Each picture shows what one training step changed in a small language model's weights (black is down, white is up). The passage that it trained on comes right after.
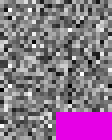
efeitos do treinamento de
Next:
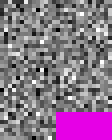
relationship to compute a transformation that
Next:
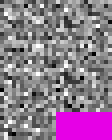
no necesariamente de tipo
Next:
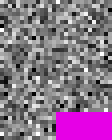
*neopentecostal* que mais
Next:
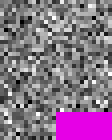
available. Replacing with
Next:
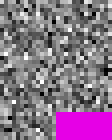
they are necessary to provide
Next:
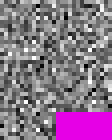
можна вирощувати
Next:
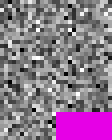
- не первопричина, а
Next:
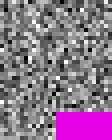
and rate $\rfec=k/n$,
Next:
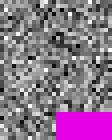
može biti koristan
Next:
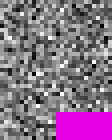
was expected to become the most used
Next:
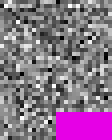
and inherently multidisciplinary
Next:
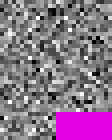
above procedure to all orders, we
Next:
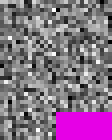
професійну спільноту та
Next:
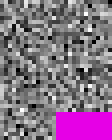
для пакетной, так и для
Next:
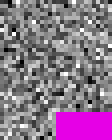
the gas phase, giving rise to the
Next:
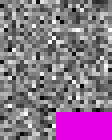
of hospital-physician
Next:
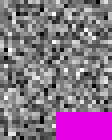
з порушеннями розвитку.
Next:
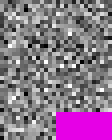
Guven and T R Powers for
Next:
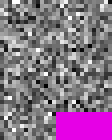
{\cal I} \otimes {\cal I}
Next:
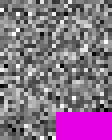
Astrophysical Journal,
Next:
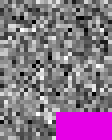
Finally, it outputs the bit
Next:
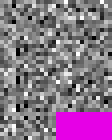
entropy production besides the
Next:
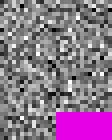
\subsection{Online Alerts and the
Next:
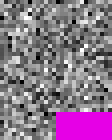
the $\gamma$ emission morphology is
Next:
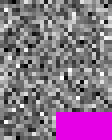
errors are achieved with
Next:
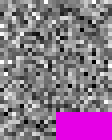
a possibility to a radiative seesaw
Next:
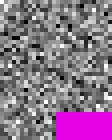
une agence d'évaluation du
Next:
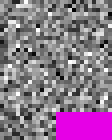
dan jujur. Sementara secara
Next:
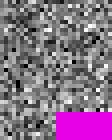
necessary to derive Eqns.
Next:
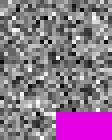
fortalecimiento experimentado por el
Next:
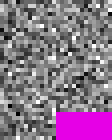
Figure 8 \end{figure} \newpage
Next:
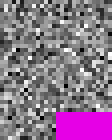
culturas. En este contexto,
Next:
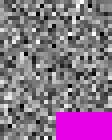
a contentious issue. More
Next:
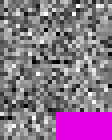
\ell_L) (\overline{u}_R
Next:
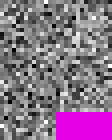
qadimgi tilshunoslikda
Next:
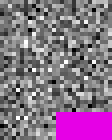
with p being the solution of the initial value
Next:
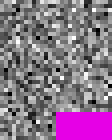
grafted AuNPs.}
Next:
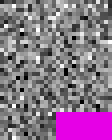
`bona fide', nearby
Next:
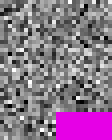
existing observational data, it cannot be
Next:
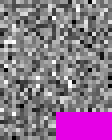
flow velocity, the component flow
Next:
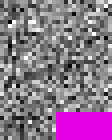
общая вина перед
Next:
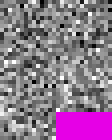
leçons suite aux réformes
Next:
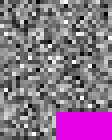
$RR$ model of nonlocal
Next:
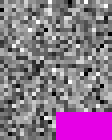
its ground state by the application of a
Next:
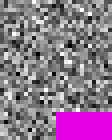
iřini yapmaya gayret
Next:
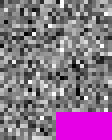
malakasini oshirishga
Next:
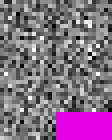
het beroep de meening van
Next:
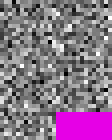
утрачає функцію
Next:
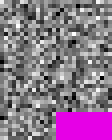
organiga yuboradi. Ichki
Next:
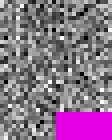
MLPerf or corporate internal
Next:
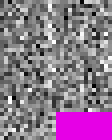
науковому рівнях.
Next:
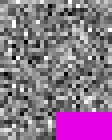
an inhomogeneous InGaAs
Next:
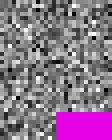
*outdoor* diharapkan
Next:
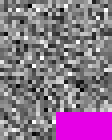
OpenCV in the Python
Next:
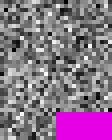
background photons and disappear
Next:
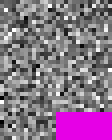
of 21 mag in g' for the
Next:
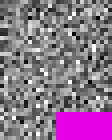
improving position consistency across
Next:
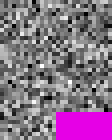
can be embedded (under some
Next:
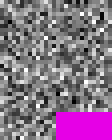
zotlilariga xo‘jum
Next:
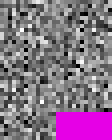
посадили Вместе в
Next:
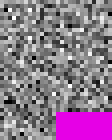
o efeito químico de
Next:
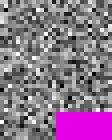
las obras del padre Fr.
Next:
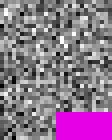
**“ARAL BOYÍ
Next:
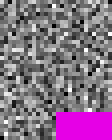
by not allowing the relative rotation of the
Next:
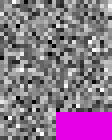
latent heat. Consequently we
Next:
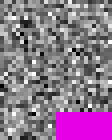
and recreation spheres.
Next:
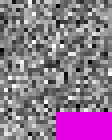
belajar siswa dan
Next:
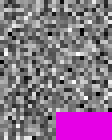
not the displacement along the
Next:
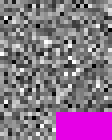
follow the semi-major axis
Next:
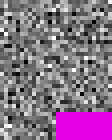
directo. Este instrumento
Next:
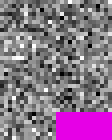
K / American Journal of
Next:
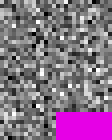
Note that for the alternate equation in
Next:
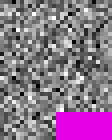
di Pierangela Diadori
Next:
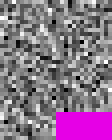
как иностранного. Стиль
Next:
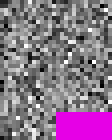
evaluate the location of the impulse
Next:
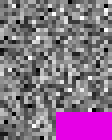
with mean 500 and variance 200. This
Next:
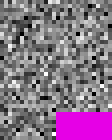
\cite{fend96} and that
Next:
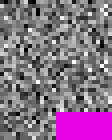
important advantage of the memory
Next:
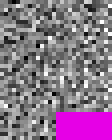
element $n$ of the $m^{th}$
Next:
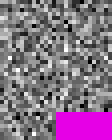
is the three-dimensional retarded
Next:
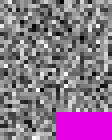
set of convolution kernels and strides
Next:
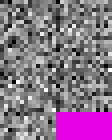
C. M. Varma and A. E.
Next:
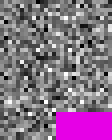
best balance between class imbalance and
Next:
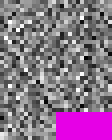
estudantes nascidos no final
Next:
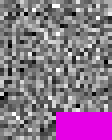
монополистом на рынке
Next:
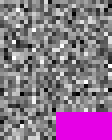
peneliti mengetahui
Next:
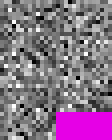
экинлар. (Дарслик)
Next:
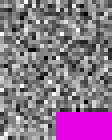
Dorfturnier mit dem Public
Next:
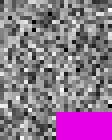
important, plus il est potentiellement
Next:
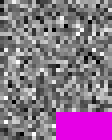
To start to check for
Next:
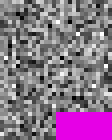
полно отражена система
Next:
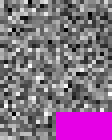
GRU-Based Networks}
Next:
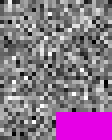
K, similar to our results for these films
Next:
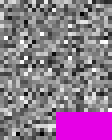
quienes deseaban condenar.
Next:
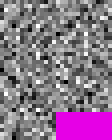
vezetői közül,
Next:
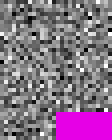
compared with the thermal energy
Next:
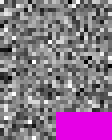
de patógenos e são também
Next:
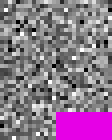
from \citet{rlm}. The
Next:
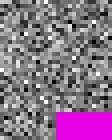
images using methods and techniques to
